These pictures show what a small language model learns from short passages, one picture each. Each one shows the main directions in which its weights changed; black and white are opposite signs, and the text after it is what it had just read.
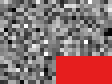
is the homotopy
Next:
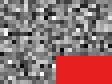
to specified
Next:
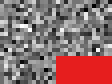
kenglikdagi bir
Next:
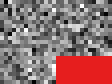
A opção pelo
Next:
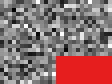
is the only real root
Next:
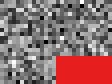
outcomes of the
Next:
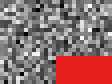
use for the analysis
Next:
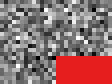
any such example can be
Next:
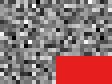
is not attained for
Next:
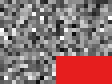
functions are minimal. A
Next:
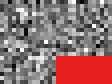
E^c$, we have
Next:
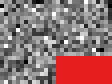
The advancement of
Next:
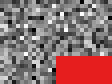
the last assertion
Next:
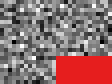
similar result for the
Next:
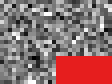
dispersion and can be
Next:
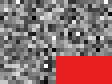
Then \begin{eqnarray*}
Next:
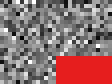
{\cal C}$ and
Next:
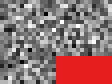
nasprotju z
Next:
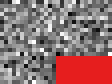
$0$ has the form
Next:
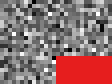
Osh lavlagi
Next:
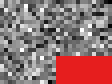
dem (den)
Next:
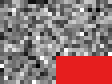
such constants we mean
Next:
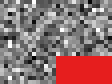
We now estimate the
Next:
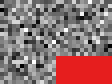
bu noktalara da
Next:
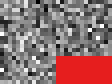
measure. To prove
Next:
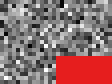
elderly. A
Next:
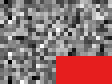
Perhaps the
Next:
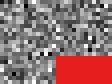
«Пора в
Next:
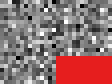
p_t$ are
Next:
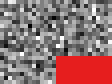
proved by using the method
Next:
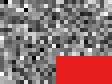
of E1, the set
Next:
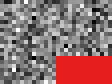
In dimension two, we
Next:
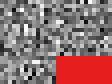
is also a representation of
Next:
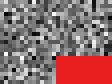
replacing a
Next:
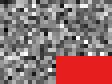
to the spin module
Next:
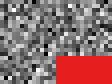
continuous, \pause
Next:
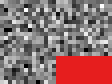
on which features
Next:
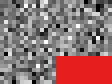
Jahre Bericht
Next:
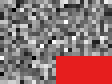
in this direction as
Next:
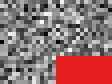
de comprendre
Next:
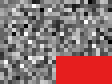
is a vector bundle
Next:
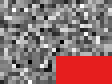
then to evaluate and
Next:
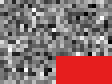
interior grid point
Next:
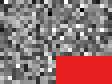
of Type I.
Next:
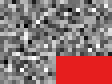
the following conventions for
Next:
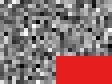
buzilish. -
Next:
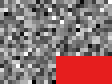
smooth positive definite function
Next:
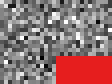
referee for
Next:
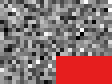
that our normalized
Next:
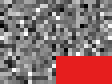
(Doran y
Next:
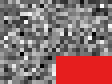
\text{for all
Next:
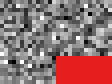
with lattice
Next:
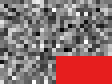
has a spectral
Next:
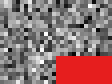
a + b$ are the
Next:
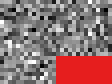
when $G$ is the
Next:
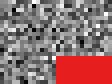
is to replace
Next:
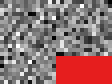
vuelo, en
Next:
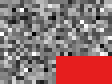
equivalent to finding
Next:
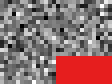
esta terminologia
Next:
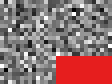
G. Biondi,
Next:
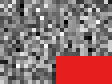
di mercato per
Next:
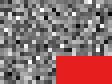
а импорт
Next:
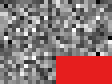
[xscale =
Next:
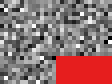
a um aluno
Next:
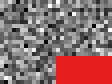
$u$. According to
